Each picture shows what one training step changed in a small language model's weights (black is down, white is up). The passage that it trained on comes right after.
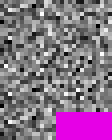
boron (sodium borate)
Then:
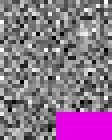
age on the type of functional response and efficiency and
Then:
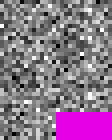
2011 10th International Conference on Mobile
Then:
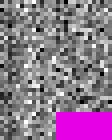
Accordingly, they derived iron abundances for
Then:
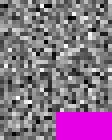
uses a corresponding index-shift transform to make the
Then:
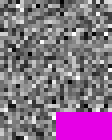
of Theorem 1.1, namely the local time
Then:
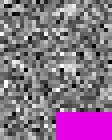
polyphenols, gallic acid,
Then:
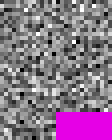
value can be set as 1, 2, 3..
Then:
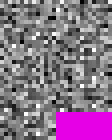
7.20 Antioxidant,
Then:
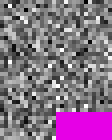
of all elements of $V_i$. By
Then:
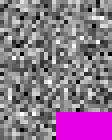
is the fact that a single permutation relates presentations
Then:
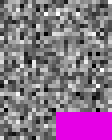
each element of the macro-scale domain. Based on
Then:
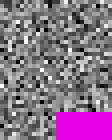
control rats (Table 2). This was supported by
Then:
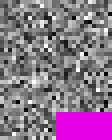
quantum and classical theory. Thus, the argumental
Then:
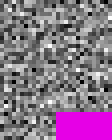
Frame Fund (Amount)
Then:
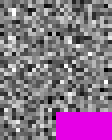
only in the output due to a certain input.
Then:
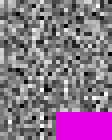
study was conducted to evaluate the association of serum
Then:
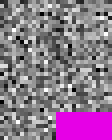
tumor necrosis factor alpha
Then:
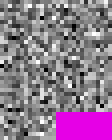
published research work by GlassPoint staff
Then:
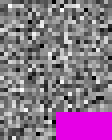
proof of these facts and also prove the converse of
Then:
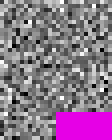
management and communication literature is employee engagement. It is
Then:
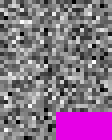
2.3 Data Collection In order to move the
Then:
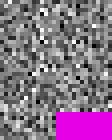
given data value. - c. By the virtue
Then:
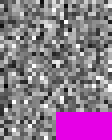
Joelle Grogan, “Introduction &
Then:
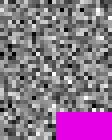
\!H_\cA\right) \ \longrightarrow
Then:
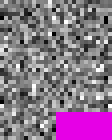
methodological and theoretical paradigms. In this
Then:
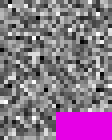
these interesting connections in this section. Correspondence
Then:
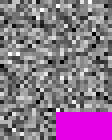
bilinear form $\beta' : W' \otimes
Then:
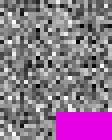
environment or drivers to enter or modify data directly
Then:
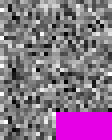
and Reynolds number, and the efficiency increases as
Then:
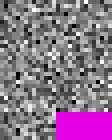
arrow $y \to x$ (or $x
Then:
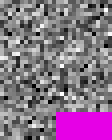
solution is used to linearize the non-linear
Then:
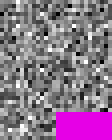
are basic theoretical units representing the minimum articulation of
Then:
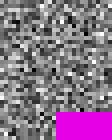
where $F_{DNA-hole}$ is
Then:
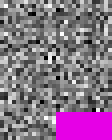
customers perceive, comprehend, and
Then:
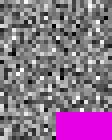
current study are available in the manuscript and
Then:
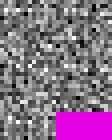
\begin{e-proposition} The subshift
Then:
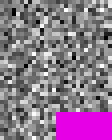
Therefore, an optimization method not limited by differentiability
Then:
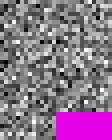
Touchard's explicit formula was given nine
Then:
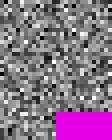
(TUD), Marietta Haffner
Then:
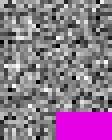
The disease caused by true saprophytic
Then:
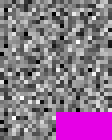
Miller, "Measuring up to
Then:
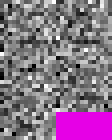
Cluster based Mobile Ad Hoc
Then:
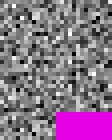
\] The right-hand side goes to zero for
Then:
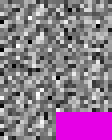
EMPLOYEES WITH
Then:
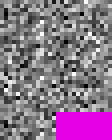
published other than in English and most of the Asian
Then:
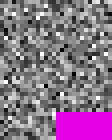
speeds, for a time period of three
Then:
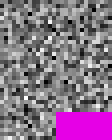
CD spectra of PS1-70 and
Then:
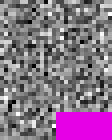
and 80.78% for specificity and
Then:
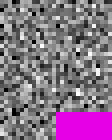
in the flexible concrete can make a noticeable
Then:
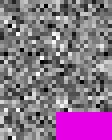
those with terms including $\|\nabla^{B}
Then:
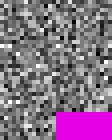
\eqref{eq:Z_split} with
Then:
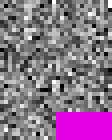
of simplicial sets $X_{n}$;
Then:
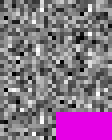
in their head. For the truly
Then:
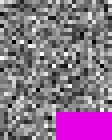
at regular intervals especially in the case when coolant
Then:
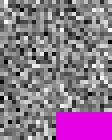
$x^a$ for every $a \in
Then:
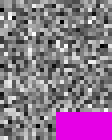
a construction material around the globe, with its
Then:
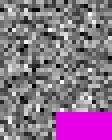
tyres account for about 6-7% of the
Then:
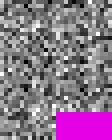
sustainability of policy based on experiences in rolling out
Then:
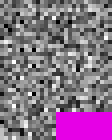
method of Example~\ref{example_poles}
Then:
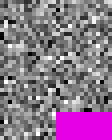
in the center of the Madeira
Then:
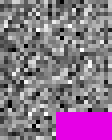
new low-cost space launch systems are possible
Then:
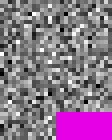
MAX232. Then microcontroller
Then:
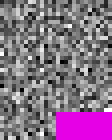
graph, which may have loops and multiple edges.
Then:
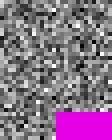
of keys without the need for permanent key
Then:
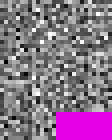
fuels? 5.How do you expect
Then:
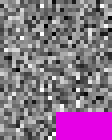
theorem given in the previous section, and the symmetry
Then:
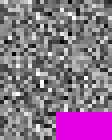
least a prospect of the future. The
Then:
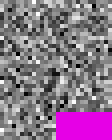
where the groups $M_{a^*}^\dagger$
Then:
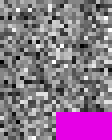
\begin{verbatim} Galina
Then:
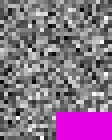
\end{Lem} \begin{proof} Let
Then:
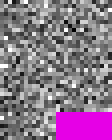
Standarization of addresses, as well as
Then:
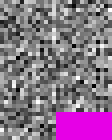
without inner setae; third segment with
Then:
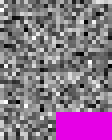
the coupling constants and refer only to N_V
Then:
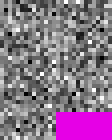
on similar levels for all techniques. However, higher details
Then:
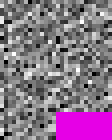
of private information - ensures that prices cannot immediately
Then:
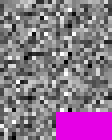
mensch, ausserhalb
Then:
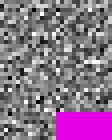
risks by settlers for the first
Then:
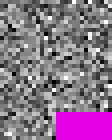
have the following commutative diagram \begin{displaymath}
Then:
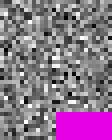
Academic Related Stressors, Interpersonal
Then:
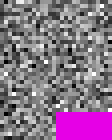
parentheses. The F0 contour
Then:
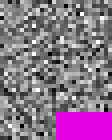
rights implications (0.026), energy
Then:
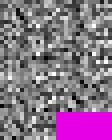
How many hours a day do you spend on
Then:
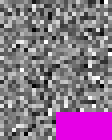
have a major effect on the development and evolution of the
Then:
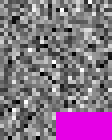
indicators $W_k(t)$ are calculated from
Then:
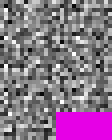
valence electrons and vacancy type defects
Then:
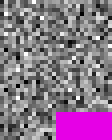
"forcing" parameter $\tau$. Such an adaptive
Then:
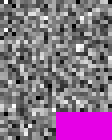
in the interval $ [b,\infty[$. We
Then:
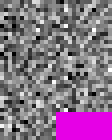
of a city, it is possible to build an
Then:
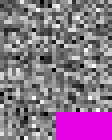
on $\mathcal A^{**}$, we say that
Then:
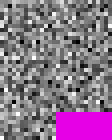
to define Community Transition Pathways.
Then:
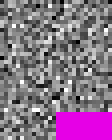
reading comprehension. The interpretation of scores of
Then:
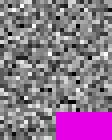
returned as a binary image (see figure 6)
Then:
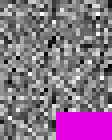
the case of three balls and its connection to the
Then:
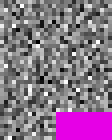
in a low density region of the distribution (as would
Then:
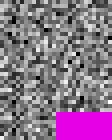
\geq a'\land b'.$$ Analogously
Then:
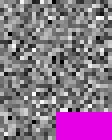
$p/q$, a result for which he received
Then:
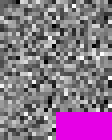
first part of our theorem, as the proof of the
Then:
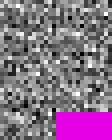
leave their home and deeply affecting their overall
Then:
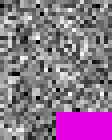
is included as a constant in the force equation—the
